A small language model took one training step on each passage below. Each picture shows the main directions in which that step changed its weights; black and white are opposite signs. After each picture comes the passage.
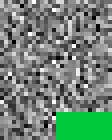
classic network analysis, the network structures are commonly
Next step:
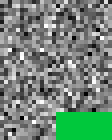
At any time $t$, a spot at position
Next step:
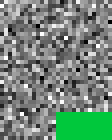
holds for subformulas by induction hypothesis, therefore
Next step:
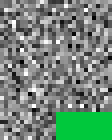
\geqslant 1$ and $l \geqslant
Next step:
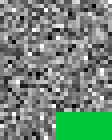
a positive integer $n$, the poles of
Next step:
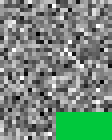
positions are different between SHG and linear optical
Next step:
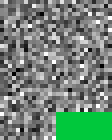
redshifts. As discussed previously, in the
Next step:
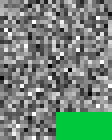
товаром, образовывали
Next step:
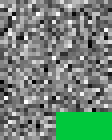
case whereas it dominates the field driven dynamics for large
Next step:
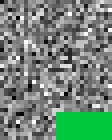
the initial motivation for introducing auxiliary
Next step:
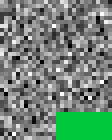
{\bf Keywords:} one-dimensional strong Markov
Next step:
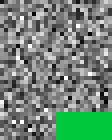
each interaction $l=\gamma t$ and represent the
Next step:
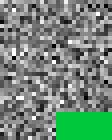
using a regular $5.0\,\text{m}
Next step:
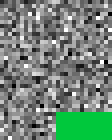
of all measurable sets of finite measure. The space
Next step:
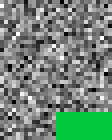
forward \typo{and} closed-loop
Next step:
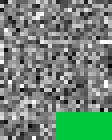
length of the shortest path between them, but
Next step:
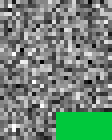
< \infty $, then it would hold that
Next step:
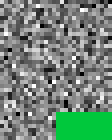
nyelvvé vált, de
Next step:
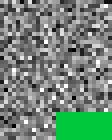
Deep learning models The dataset is split into three
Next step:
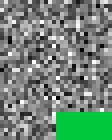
sobre a temática são frutos fortemente
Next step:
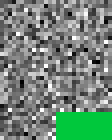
%\vspace{10mm} \caption{The
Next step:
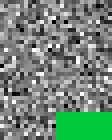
than $\tilde{\nu}$ and the clock at smaller
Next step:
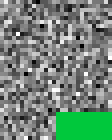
“LANSAD (LANGue pour
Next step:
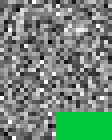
Nonetheless, our result is sharper
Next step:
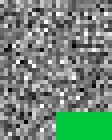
R)$$ (Однако» поскольку
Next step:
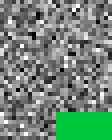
mean condition number of the least-squares estimator
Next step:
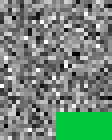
there is no anomaly possible since the constraints are completely
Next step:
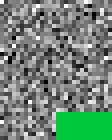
onmogelijk worden
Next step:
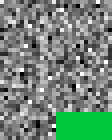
models where $\nu_{Be}$ production is artifically
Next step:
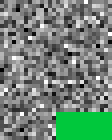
Joldasbayeva Gúlbadan
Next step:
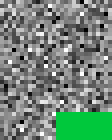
o'ziga jalb etmoqda.
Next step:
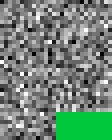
of the cut $z\in(-\infty,1]$.
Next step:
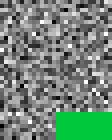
\} \leq K+4\delta$. Again by
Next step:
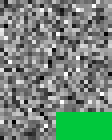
de aandeelhouders zijn
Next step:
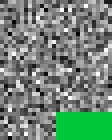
additional constants for a Hamiltonian written in a particular type of
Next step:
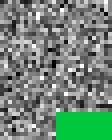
of overlap with slow modes enables the
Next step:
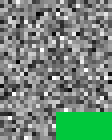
system, while contributions from the divergent terms
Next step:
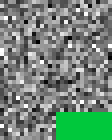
harakatning davomiylik, takror
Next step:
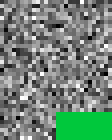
қилади. Милодий III
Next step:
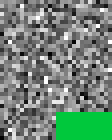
then for any $t\in(0,\delta]$
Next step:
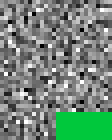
filament and, in Fig. 1(b),
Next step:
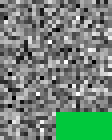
Litbang Produktivitas
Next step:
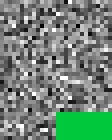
and Jack J. McNamara
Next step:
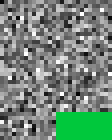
the problem of determining orthostochastic
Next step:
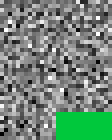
carry out numerical experiments and consistency tests on the
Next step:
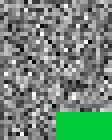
egallaydi, ularning birinchi
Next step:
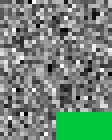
globalizada de certas questões legais
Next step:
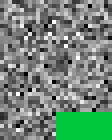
way. First, for any point $x^*\in
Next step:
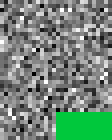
por Habermas (1996), que trata
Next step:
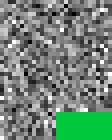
ranging from standard cell-centered methods, via
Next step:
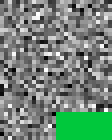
it is zero. From this perspective, the theory of
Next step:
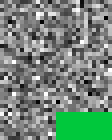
surface. For all $\epsilon>0$, with high probability
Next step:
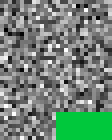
was added to the reported parallax and
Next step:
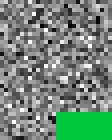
v nadaljevanju
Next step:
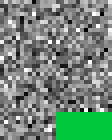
electronic structures are nearly identical.}
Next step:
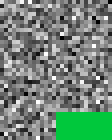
kreativ hublar tashkil etish va
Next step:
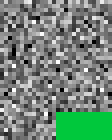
is called a partial isometry if there is a closed subspace
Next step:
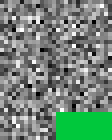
if the following conditions are satisfied: \begin{enumerate}
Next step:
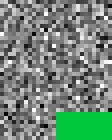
proportional to application duration, so a
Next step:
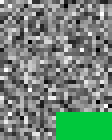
ilə nəşr edilmişdir
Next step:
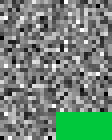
running the logarithmic grid search has a complexity
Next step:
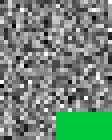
(SR) variables, 5 are broadly classified
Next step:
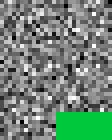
one has $n \pr (X_0 >
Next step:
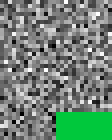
available. After this filtering, 10 articles
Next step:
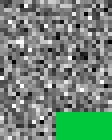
and strengthens the result we had obtained with our imaging
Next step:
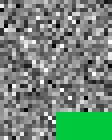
> 0$ whenever $(R\circ
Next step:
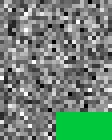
with the colour index $B$--$V$
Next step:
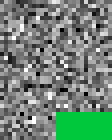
nacional podría ser de hasta
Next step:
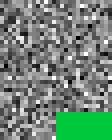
правильную осанку, в то
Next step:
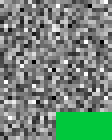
reformları nedeniyle ilk ve
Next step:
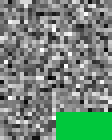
with a level-$k$ structure. The base curve
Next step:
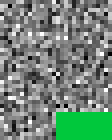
(Erzurum: Erzurum
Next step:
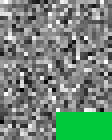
книгозбірні стало
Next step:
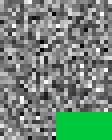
are chosen to be $S^1$-invariant. Hence
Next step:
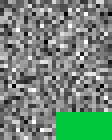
değer kaynağıdır.
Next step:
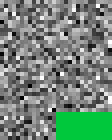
we contextualise TOI-5005~b in
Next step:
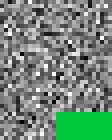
hududiy tarmoqlarini kengaytirish va
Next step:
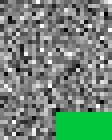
infantil*: Editorial El Manual
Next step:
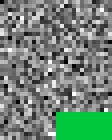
the help of VME-PCI adapters.
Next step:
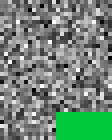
(I)\rangle$ the associated monomial algebra of
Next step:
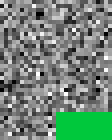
non-renormalizable operators of the form
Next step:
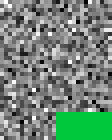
yagonaligi va uning kirish
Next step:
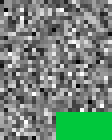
in the coexistence regime or the range of a random
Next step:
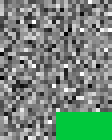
юрак девор туғма
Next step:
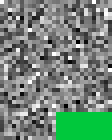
the first Floquet zone.
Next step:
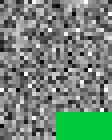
m)\in T^1\MMM$, define
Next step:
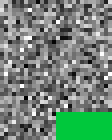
незважаючи на різні
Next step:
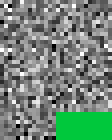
super-critical disk accreting at $10\dot
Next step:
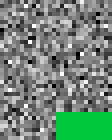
on single-phase porous flows. In
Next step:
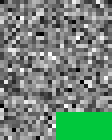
the tilted TF coils according to a simple
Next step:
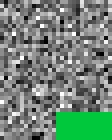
K. and {Lee}, K.~J. and
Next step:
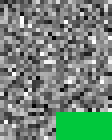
professional world. Knowledge Discovery
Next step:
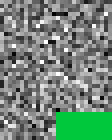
$S_{\ve{z}}$ is given by
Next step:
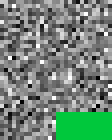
over het boekjaar 1939 reeds
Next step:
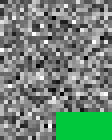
square brackets are linear in time
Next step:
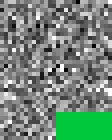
measure. Besides ergodicity there are various degrees
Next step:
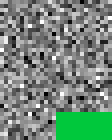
methods from the proof of character rigidity. We allow
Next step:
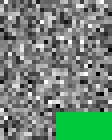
нац. ун-ту залізн.
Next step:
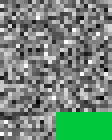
submanifold of $X$. \begin{prop}
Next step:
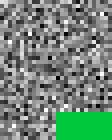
3’te verilmiştir. Tablo
